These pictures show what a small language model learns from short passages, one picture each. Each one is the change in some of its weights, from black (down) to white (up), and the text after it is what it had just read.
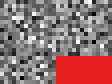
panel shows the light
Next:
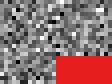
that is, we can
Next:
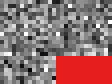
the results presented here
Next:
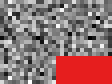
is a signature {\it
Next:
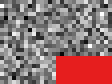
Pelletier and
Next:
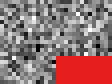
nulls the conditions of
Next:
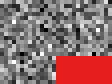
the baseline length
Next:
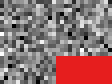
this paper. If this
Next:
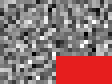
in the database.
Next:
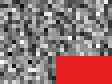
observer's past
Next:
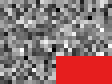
to be sufficiently
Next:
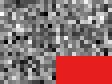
GPU. The
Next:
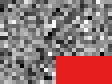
enough to handle
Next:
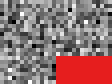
magnitude of $\Delta
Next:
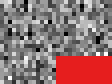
and even attractive
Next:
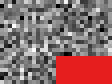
a wall thickness
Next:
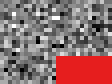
circles each representing
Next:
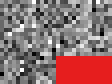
are equal and the
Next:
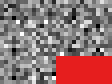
methodology gives an
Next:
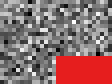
fit to the V mag of
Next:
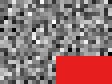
the values of apparent
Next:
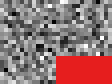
function $Z_{\rm
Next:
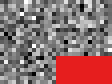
and to the energy of the
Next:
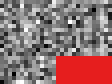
diminish as the
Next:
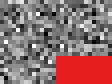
larger uncertainties on
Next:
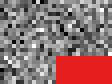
cases. For the
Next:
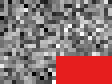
the calculated phonon
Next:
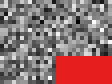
\ \ \quad \cdot
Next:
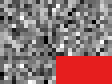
its type. In addition
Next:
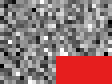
video in their
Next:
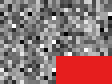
have also not been studied
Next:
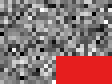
same strength as
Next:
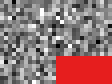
represents an older
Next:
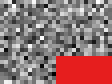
driven winds
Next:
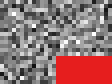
in heavy atoms
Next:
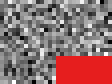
is the phase coefficient
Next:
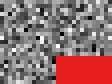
least-well fit
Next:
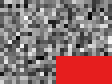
evidenced by the
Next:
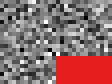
indices corresponding to the same
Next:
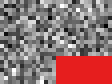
used to address a
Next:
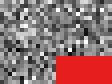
transition to a new SC
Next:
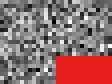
be accelerated in
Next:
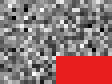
system (Godin and
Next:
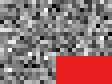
definition of the
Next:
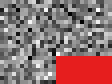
present in large scale magnetic
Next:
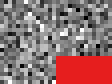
matches the one we
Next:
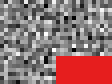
other geometries
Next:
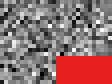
mechanics that could enable
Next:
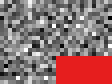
can trivially
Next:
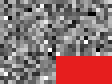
}\right] \exp
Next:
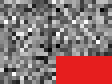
to detect IMU
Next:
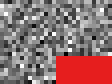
diffusion equation without
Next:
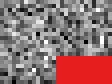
}$ models defined in terms
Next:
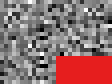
is suppressed, is
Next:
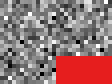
has not been experimentally
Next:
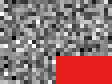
the two-dimensional
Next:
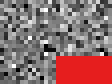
suppressed by two or
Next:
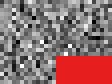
scattering relevant
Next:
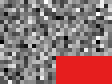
sampled fringe
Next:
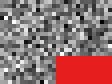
has been invoked to
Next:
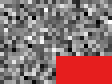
computation, unlike
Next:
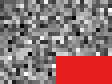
lot of articles
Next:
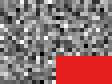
process, we have to
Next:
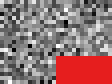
point, we must
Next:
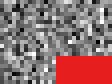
in the theory. However from
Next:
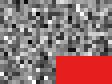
classical solutions since the
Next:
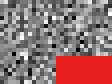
does not exist a different
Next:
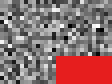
resemble the information
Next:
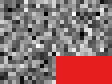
and Jeehwan
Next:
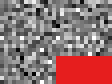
10^{-7}$, corresponding to
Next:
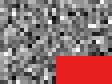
then be described in detail
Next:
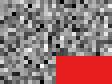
in the instrumental
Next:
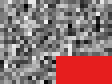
and grain orientation
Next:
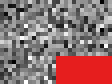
all in the plane
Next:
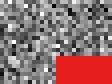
practical applications.
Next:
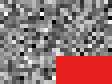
can be chosen to
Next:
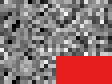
divergences of the
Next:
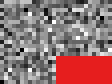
LMXB can be
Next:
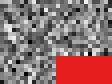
SNs with largest
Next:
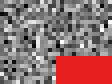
instead requires that
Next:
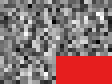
before and after
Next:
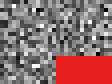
the number of slowly
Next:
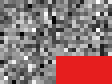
be the drop velocity
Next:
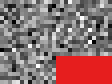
expectation values,
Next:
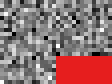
pumps are each
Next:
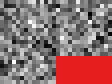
have four orbitals
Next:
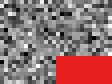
computer or simulator:
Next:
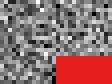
or multiple targets
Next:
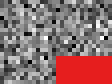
graviton and
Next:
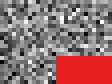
with a dominant
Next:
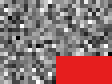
effect is usually
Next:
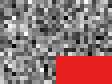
we analyze here.
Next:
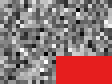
band and undergo
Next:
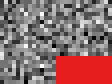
the translations The paper
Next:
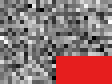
stars would be a
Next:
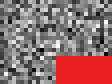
of the quality factor.
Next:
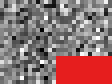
quantum spectral width
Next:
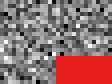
the difficulty of
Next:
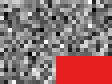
are originally trained and
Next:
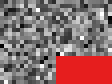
be noticed that
